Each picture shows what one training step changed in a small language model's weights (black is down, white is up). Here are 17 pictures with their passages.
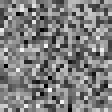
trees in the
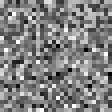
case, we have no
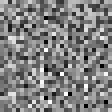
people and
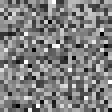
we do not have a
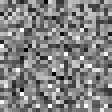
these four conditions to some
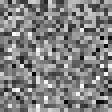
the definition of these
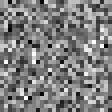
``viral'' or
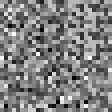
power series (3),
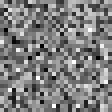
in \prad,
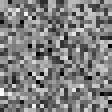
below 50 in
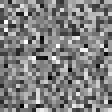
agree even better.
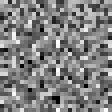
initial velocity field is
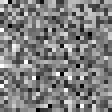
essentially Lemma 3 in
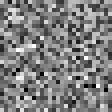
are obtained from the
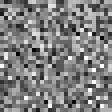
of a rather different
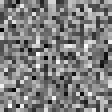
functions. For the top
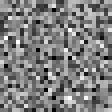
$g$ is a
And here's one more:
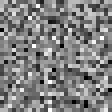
topological phases characterized
